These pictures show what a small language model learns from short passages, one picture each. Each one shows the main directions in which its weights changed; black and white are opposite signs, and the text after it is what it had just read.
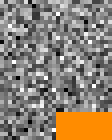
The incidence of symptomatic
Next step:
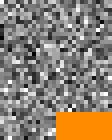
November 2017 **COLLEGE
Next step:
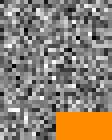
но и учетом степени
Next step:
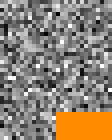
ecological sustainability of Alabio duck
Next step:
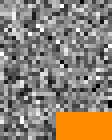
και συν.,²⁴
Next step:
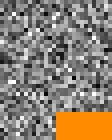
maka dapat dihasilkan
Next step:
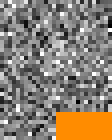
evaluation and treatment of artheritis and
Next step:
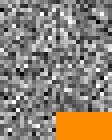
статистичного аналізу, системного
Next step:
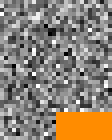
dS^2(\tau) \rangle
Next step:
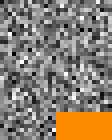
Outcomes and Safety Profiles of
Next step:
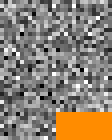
por lo que pueden relacionarse a su
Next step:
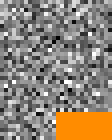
Matthew's correlation coefficient
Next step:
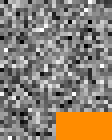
ao desmatamento”. Acesso em 08
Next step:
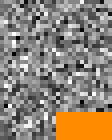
czasie dawali wiernym
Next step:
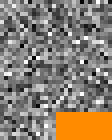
se lo hará ver de contaó el
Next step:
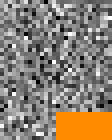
disseminação de tecnologia
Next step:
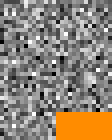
in the provision of services, meeting social
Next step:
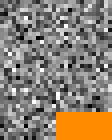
koeffitsiyent. Sharikli
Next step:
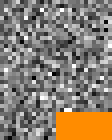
R_S|$ increases with the information term
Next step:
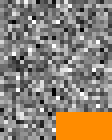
acı biber, tuz stresi,
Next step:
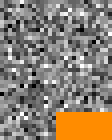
Bu turdagi bog'larning o'simlik va
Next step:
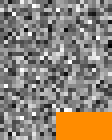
Innovatsion Tadqiqotlarning
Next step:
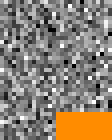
.000 Empathy of the academic
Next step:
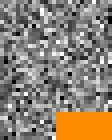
with the available crystal structures, but
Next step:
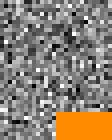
como platos, ollas, cuencos, van
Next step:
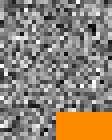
of CO₂. Majority of the
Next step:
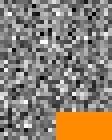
Students: Systematic Review and
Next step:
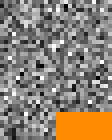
strives to creatively approach the solution
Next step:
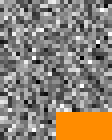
SME digital growth. The paper underlines
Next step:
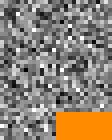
чекланиши. Кўп вақт
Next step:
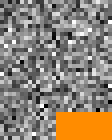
salbiy tomonga o'zgarishlarini tahlil
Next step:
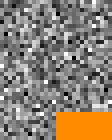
na casa dela. Já o professor de
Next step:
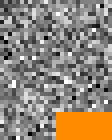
fiscal original (nota
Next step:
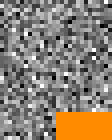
«Девочка Снегурочка»
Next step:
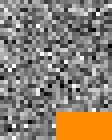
shaxsda psixologik salomatlikning
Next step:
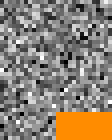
Linking Ecological, Social and
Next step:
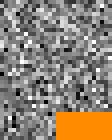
с показателями 2020 г. Столь
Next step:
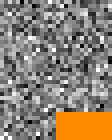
In [1], the authors have applied
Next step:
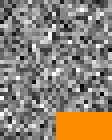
organs and the nervous system [2].
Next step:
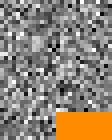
«Ақл тўғрисида»ги
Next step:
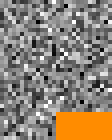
Contributions Study Concept: D.M.;
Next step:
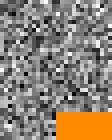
significantly higher water absorption 3.47
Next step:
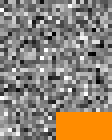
públicos sob essa ótica
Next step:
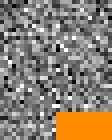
deixando cada parte com cerca de 8 a
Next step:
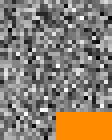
среднее значение лейкоцитурии
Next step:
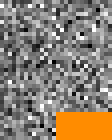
*Mangifera indica* Pollen on the
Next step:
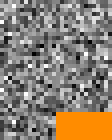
ponto fixo denominado centro
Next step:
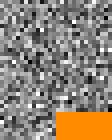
do not ask for advice are more likely to
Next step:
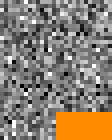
Conclusion Professional identity and identity development
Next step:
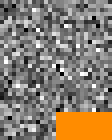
roles in the operation and control of power systems,
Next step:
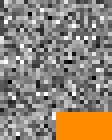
worden gehouden met de
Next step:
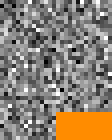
increased, as journalists perform their work
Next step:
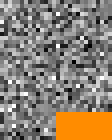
new commodity and consumption form. There were
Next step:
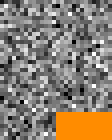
yang memungkinkan kerja sama saling
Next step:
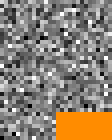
которое нужно интегрировать в
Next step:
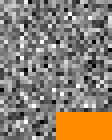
aquél conjunto de
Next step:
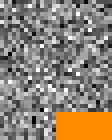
*area* dan *point*, dapat
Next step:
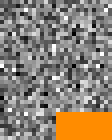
cultivated for seed production in the
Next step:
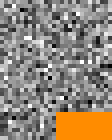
olish qobiliyatiga ko'p
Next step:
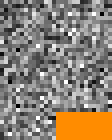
mikrodarajada korxon, tashkilotlar
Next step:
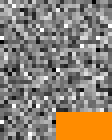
impairment of assets in the following example.
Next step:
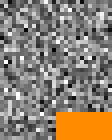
performed at 50 rpm and 150 °C
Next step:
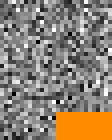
asar insoniylikning go'zal
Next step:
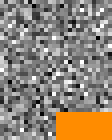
The results, although very preliminary,
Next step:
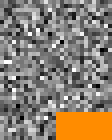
data are used to validate the satellite
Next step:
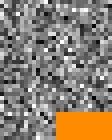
электрон. научн. Журнал.
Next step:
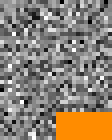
and velocity for each particle in the
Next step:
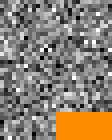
арпада тегишли равишда
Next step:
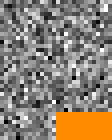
and data collection. LV and RD
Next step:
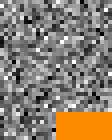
qilish tartibi, hujjatli
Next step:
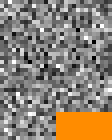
presented to stakeholders and
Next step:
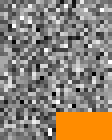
- kichik biznes mintaqaviy
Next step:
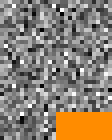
analisadas sob o viés da
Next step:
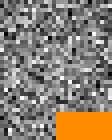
build social networks or social relations among people who
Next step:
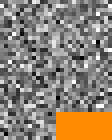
биридирлар. Бу имомнинг
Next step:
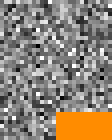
laut. Dalam kehidupan
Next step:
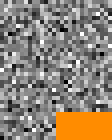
non-sarcopenic (second
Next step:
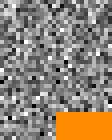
holda ajdodlarga munosib
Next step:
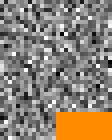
April 1st to July 1st.
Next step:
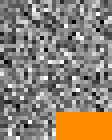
D, Eilders C. A systematic review
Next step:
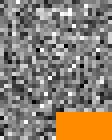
маҳаллага етиб келиб,
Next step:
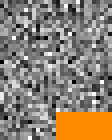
building's surroundings were faced,
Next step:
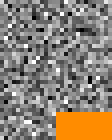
White Paper (5000 character limit)
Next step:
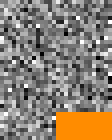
shahridagi 9-sonli tug'ruq
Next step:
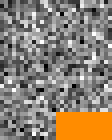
was less severe under blue light than under
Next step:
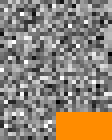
berish yoki xalqaro terminlarni qabul
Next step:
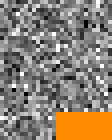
селениде висмута), что
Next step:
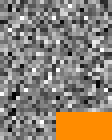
infraestructura típicos de los
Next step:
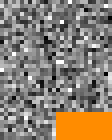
prioritize Critical Success
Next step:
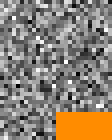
u antitezaning bir ko'rinishi hisoblanadi
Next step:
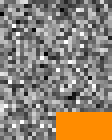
performance. Aligned with [21], they
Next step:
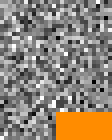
la sociedad³⁷. 19.
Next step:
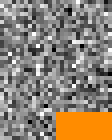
bathroom using typical social norms of
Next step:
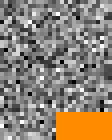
on drying, which serves as a
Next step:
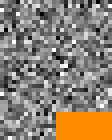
стандарти на организациите
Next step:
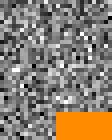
them to be referred to rehabilitation.
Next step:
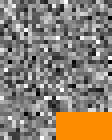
way of reinforcing either the need
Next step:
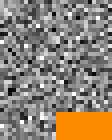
fracture stress for the HM type carbon
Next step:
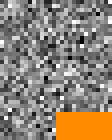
as numbers, two thousand years after
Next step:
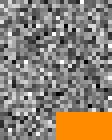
high economic inequality and to develop policy
